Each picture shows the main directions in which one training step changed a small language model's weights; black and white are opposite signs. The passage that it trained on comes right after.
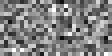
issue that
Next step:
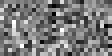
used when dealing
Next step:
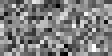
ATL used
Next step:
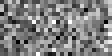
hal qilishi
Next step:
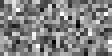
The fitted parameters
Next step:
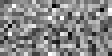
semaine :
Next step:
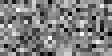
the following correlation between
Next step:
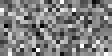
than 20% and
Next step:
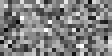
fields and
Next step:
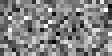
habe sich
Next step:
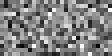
from the accretion
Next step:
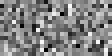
van den in-
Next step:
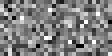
\oplus A
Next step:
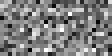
the name of
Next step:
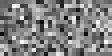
allowing the
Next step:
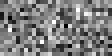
gronden dan
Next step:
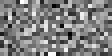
va emotsional
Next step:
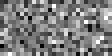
introduced above in different
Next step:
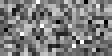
ses opinions
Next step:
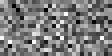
Silos de
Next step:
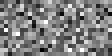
expressed my
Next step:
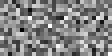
supported by the
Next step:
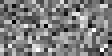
$\varepsilon$ a une
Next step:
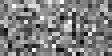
otra vez en
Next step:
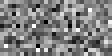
0 \Rightarrow
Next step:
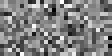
run for a
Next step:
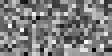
the moving
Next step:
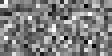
and only if for any
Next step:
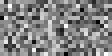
predictable sets
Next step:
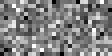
vos comptes
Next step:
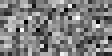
is considered with the
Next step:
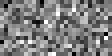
data is passed
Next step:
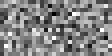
model we treat
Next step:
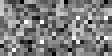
on phase stability
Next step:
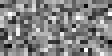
of $V$ with
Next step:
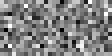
controlling the
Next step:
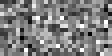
the results with respect
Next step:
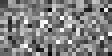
in Ref.
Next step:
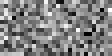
and hence {\bf
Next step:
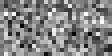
by the numerical
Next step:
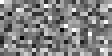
different segment
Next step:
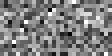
in the conical
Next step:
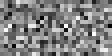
cell, containing
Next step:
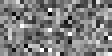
is a safe
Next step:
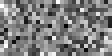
di hadapan
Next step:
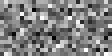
is maximized is
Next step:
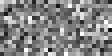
intersection with the
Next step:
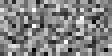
the $i$-th
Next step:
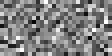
their applicability.
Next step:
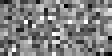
among others,
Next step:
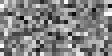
leading to the
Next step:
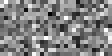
large, it follows that
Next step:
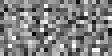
two types of
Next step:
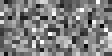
we believe that
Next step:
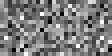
No GTD
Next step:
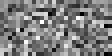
presently applied
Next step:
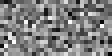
consensus among
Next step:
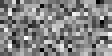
expresa, la
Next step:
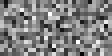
correctly the
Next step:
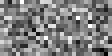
of genus
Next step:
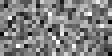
and not its specific
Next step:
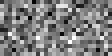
aulas de
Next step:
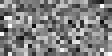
together with
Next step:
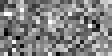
(ii) the
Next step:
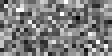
approximate value
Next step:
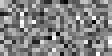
figures. The
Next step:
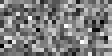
chosen at the
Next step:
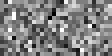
To take into
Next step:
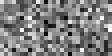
probability theory,
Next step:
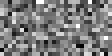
coefficients and
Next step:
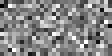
d\alpha \otimes
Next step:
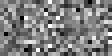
Ми се
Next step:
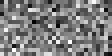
a Radical
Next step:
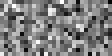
the time step is
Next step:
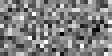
line, and are
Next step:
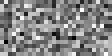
la criteriul
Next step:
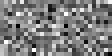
least $k$
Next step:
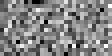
USA }
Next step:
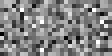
the OPO
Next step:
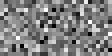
з метою
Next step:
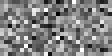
berish kabi
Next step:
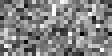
indicate that the
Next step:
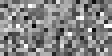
\omega \tau}
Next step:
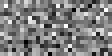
called as a
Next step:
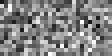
interacts with all
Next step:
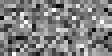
with \HI\
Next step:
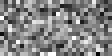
yang masih
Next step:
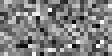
are indicated by the
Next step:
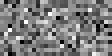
it is very
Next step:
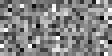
true that*
